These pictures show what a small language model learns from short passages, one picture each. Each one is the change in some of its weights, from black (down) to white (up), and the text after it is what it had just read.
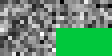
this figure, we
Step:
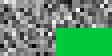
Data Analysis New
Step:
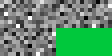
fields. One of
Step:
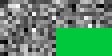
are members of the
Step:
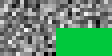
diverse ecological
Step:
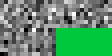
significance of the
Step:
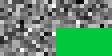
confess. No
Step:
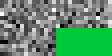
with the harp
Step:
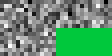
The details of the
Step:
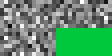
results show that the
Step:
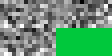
essay for the
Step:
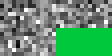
emergence of
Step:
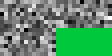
recover from such
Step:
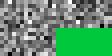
not well studied.
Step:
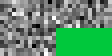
in CNA level
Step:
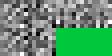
original description)
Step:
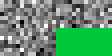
to cope with
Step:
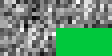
more important among
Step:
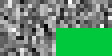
declined in developed
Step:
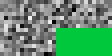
find the length of
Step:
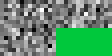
recommended for a
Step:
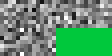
major finding of
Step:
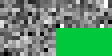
a composite
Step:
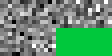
bridges with
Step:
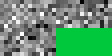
once digitalization
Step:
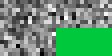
a different way of
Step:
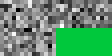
These results support the
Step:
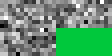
how they manage
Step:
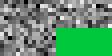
virtual elements and
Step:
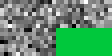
collected with the
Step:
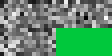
index was found to
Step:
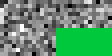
concentration, they are
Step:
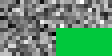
neonates were
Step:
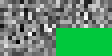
rates, causing
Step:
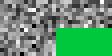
Web project.
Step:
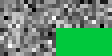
as injuring
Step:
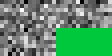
learning curves and
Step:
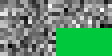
the knowledge of its
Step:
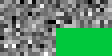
for effluents
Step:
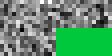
gene expression of two
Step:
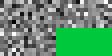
rate and body weight
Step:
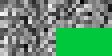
the differences in
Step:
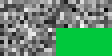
lessons from such
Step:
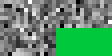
The findings highlight the
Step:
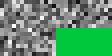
be. A possible
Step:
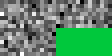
from the 6
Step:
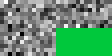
we studied the extent
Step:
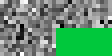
receive I-
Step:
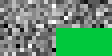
wish to
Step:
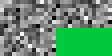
and acetic
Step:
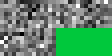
important indications
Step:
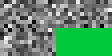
pathological change in
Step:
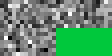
details that are specific
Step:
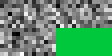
and electronic
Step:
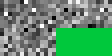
hr. The
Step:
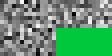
importance of the relative
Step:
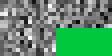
the occurrence
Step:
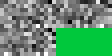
such study in
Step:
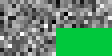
policy (whereby
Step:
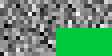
have worked for
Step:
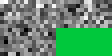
we frame the
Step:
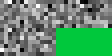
Towards an
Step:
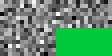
to the development of
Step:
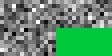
Caren J,
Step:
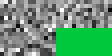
temperature T_g
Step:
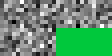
future. After some
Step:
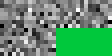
and Enablers
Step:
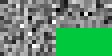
affect a larger area
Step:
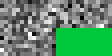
a distinctive
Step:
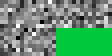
independently of
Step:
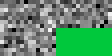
early warning
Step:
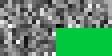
obtained, this
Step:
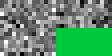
with the same
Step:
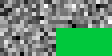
because despite there
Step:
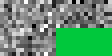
natural region, those
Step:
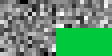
handle the
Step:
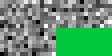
as pie
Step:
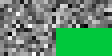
matrix. The values
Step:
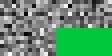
insight into the
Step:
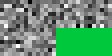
The preparation
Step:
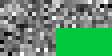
were screened
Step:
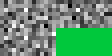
In: Ines
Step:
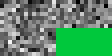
is designed not to
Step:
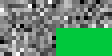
good manner with
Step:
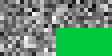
localization and
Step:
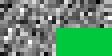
reproduce the
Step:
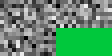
and quality of
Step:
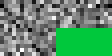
and also compared with
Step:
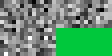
for their concept
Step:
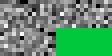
handling projects
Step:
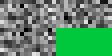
which of the
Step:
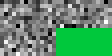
national policies on
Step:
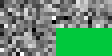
and comments
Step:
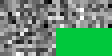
of the countries,
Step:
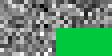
concerning the
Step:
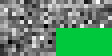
their heart they
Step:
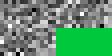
characters with
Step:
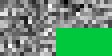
the general rule of
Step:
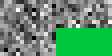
better understand this
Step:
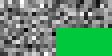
sources to reduce financial
